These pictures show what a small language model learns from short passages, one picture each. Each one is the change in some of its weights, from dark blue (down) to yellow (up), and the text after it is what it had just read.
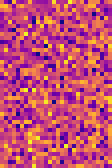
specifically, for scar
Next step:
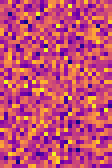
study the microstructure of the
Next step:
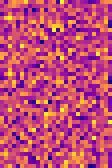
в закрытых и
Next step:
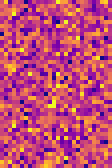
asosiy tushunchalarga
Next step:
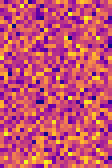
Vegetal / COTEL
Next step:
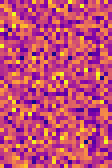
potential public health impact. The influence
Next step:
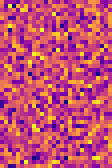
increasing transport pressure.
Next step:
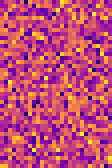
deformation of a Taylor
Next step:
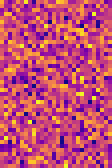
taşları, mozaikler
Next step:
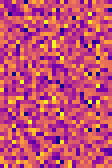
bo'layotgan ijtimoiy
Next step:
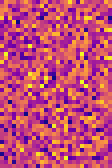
Serial transmission at
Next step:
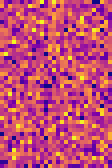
using limited storage. This
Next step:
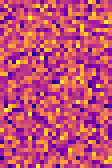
reader interest. The
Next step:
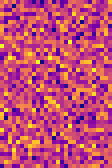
that organizational management practice demand
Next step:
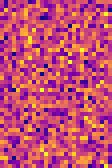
maze The possessive form
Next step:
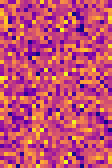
ambas manos me ata,
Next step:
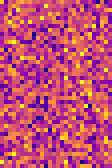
эркинлик бозор
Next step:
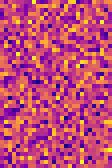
target menurut Dinas
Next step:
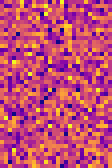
vienen de afuera.
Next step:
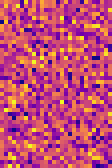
attribute this to the fact
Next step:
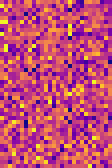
balandligi (sm),
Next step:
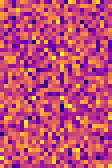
of uncertainty due to the
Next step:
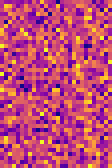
student learning outcomes who participate
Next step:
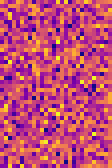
R & D Institute of
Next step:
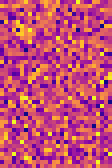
was developed to tackle the high
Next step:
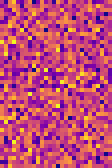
of magnetic behavior from
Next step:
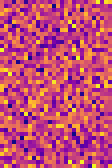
sino de la organización de los
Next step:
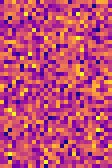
the use, the misuse, and
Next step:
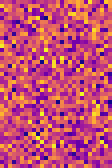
response function for each condition
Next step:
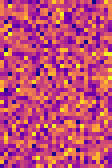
back to their home place and
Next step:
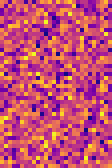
ABSTRACT The
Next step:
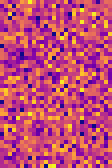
among natural, current, and
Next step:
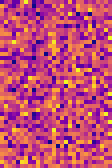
using different polynomial
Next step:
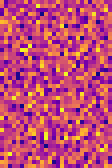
Hamas and Israel in
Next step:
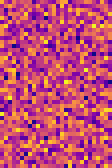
to view the questions and
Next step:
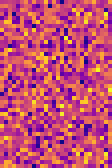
C. Matching a particular
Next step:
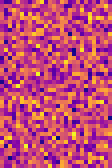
and comorbidities.
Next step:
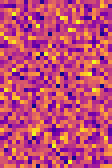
Guruhlarga quyidagi
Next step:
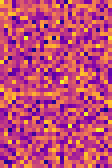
and decreases to 22
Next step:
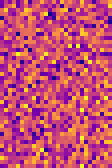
Specy online database.
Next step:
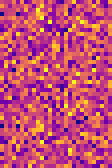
and methods Study area The study was
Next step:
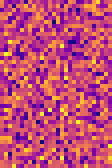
in the area. Therefore,
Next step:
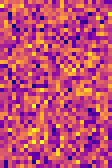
Net Figura 4 –
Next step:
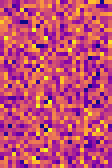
CONEXUS pilot
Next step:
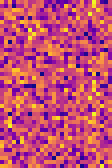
point and shoot mode using
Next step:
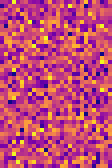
"O'zbekiston milly
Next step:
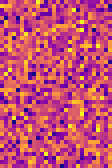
or disc electrode with
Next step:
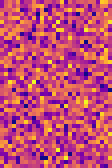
to the hygroscopic
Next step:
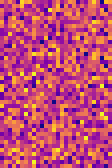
FAIR Research Software.
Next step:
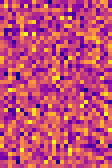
can affect the usability of the
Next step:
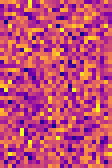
Н.В., Реан
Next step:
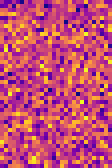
Persepsi, dan
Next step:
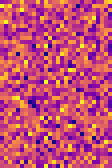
для трех групп
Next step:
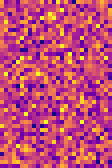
it causes approximately
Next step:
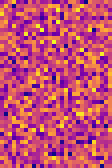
in distribution networks is considered very
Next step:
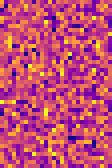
Innovation platform. An
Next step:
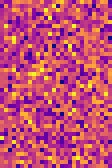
ziyod o'quv
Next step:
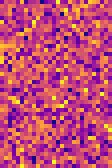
Figure 8: Social media post from
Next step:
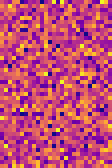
от обменных курсов в
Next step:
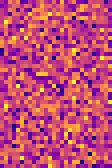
та відновленням своєї
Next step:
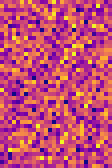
– прямо їх не
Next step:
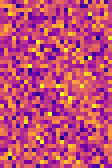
cultivation in India faces
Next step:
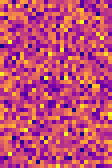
scientific and practical problems on a global
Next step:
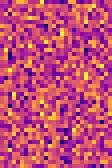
natomiast na
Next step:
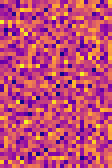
is therefore not available.
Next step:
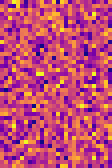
інститутів ринку
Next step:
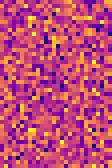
kimia yang dapat
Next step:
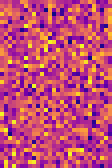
retalhar. ³²
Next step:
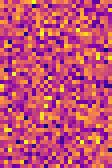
internacionais no âmbito
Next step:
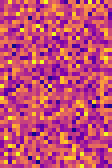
responsável pela identificação do
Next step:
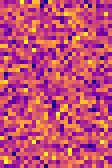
in which learners select,
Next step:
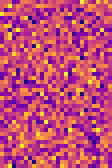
as a simple equation that
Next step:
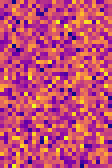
Universitas Mercu
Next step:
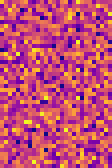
binned principal
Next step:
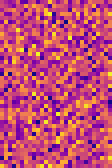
of Michigan. The research
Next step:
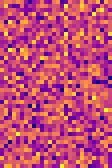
It also has four pooling
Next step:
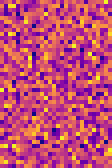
Final Reflection
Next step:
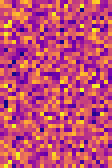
for each flow, including all the
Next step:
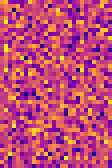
bana bir hurma ile
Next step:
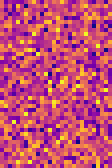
и адекватно
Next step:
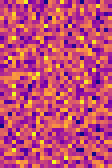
öğrenme süreçlerine
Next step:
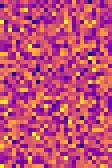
died without proper access to
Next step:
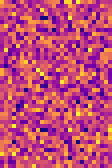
aimed to develop a reliable
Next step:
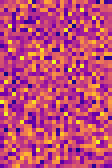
sites only in the European
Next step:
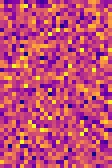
cannot be identified by
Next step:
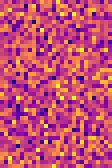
han contribuido a la
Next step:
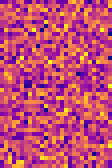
yondashuvlarni ishlab
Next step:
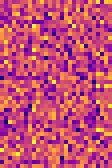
on investor's sentiment:
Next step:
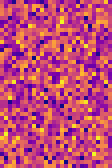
α and β are the
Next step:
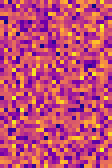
raqami. - U
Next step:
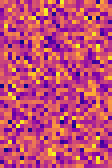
boiling, which will
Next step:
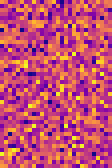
works, including king control of
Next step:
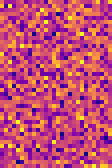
project: to examine the
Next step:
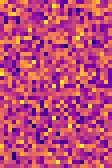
used the reason of which has been
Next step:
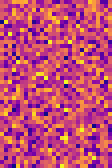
uchun ham ahamiyatli
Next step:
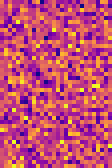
protocol adherence
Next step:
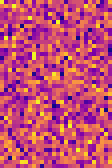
in understanding spoken
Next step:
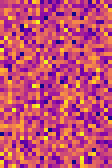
uma forma de uso de
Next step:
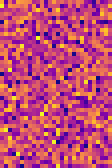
acknowledge the upper and
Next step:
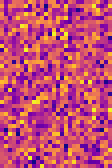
infertility and the results of
